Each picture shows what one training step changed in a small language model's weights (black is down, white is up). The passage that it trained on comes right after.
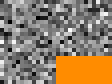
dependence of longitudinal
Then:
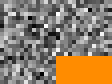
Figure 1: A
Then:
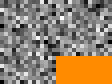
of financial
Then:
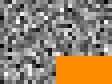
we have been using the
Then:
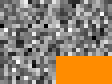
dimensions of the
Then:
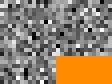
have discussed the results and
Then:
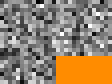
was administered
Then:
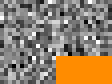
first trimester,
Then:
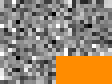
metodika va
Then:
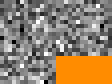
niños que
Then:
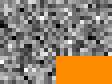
robot and the
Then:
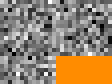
compute a bound on
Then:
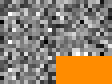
recorded on a
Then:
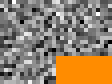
found that the stress at
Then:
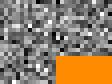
Let ${\cal
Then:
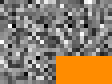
para a formulação e
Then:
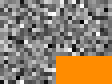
reference frame
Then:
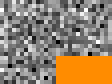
used to reliably
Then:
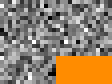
generation dependent force
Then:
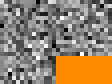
had a significant impact
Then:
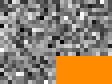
grinding energy and
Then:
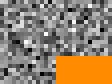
DFT results also show
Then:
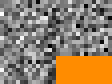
trabajadores con
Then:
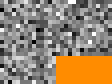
where $k$ stands
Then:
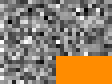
Comunicação e
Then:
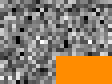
states and ionization
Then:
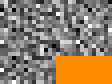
high temperature limit,
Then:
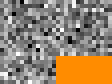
un emploi sur
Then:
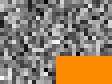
extent of disability
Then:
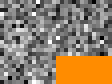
at (side)
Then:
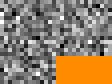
Conclusions In this
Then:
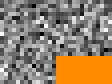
contra roubos e
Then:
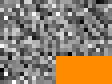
this study, we used the
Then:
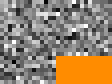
is determined in the
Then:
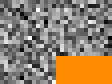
contain the spread
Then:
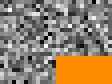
Lesion images from
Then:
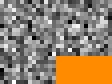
the no-beat
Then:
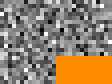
constricted dental
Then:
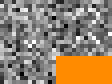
kunda aniq
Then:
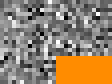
з власного
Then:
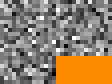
screen images.
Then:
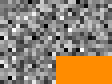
between the minimum
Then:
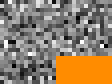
review. 0 Data
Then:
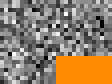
the possible location of
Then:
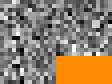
some cases, the
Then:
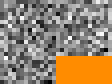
determine a strategy
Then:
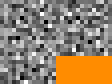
are also considered:
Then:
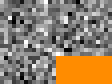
Pi Zero-W
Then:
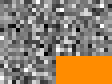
Moodle é
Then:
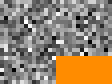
consider $\bar{A}
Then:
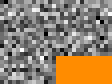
déclaration du
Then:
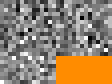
u yaxshilik
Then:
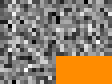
observed that selected
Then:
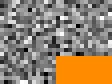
model. While
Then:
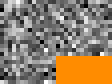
una definición.
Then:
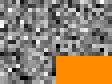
mundo, y para
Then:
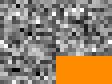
que la recomendación
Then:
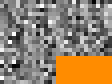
series solutions in the
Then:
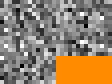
JVI was found,
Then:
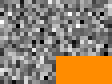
a photo analysis app
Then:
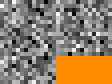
analysis of current use of
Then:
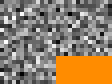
CPSS, or
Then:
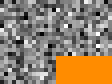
average body
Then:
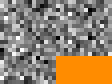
of the development of
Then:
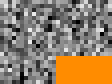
a quantum system or as an
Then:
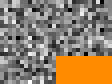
the internal gas
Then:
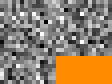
for Europe,
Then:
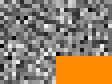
the standard and quality
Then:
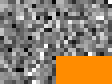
growth curves from
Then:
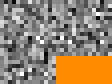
represents the method dependency
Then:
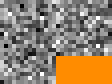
Albert F, to
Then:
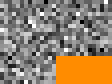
shows a significant deviation
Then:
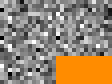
del idioma
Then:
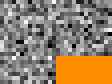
defender a su
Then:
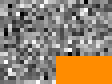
The stored hash
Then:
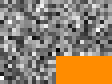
the lattice
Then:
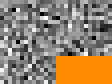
study in Spain.
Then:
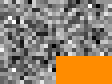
purpose of this
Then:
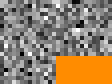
system inputs, which
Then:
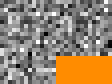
transmitted is
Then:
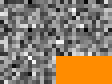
≥ 2 through
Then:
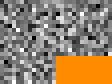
the non-durable
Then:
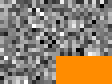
were employed as
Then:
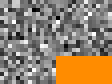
the following observations.
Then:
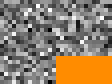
those scales.
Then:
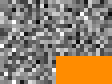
project outcomes.
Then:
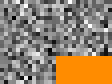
using a framework
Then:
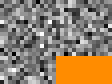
the wind turbine
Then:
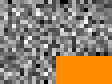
total. 2.
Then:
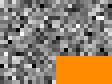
from the diagram in
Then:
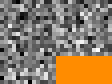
more limited time,
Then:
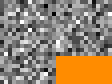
poured into cold
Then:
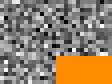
(2007) which shows
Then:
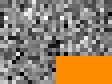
equivalent to
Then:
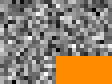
function of hub density and
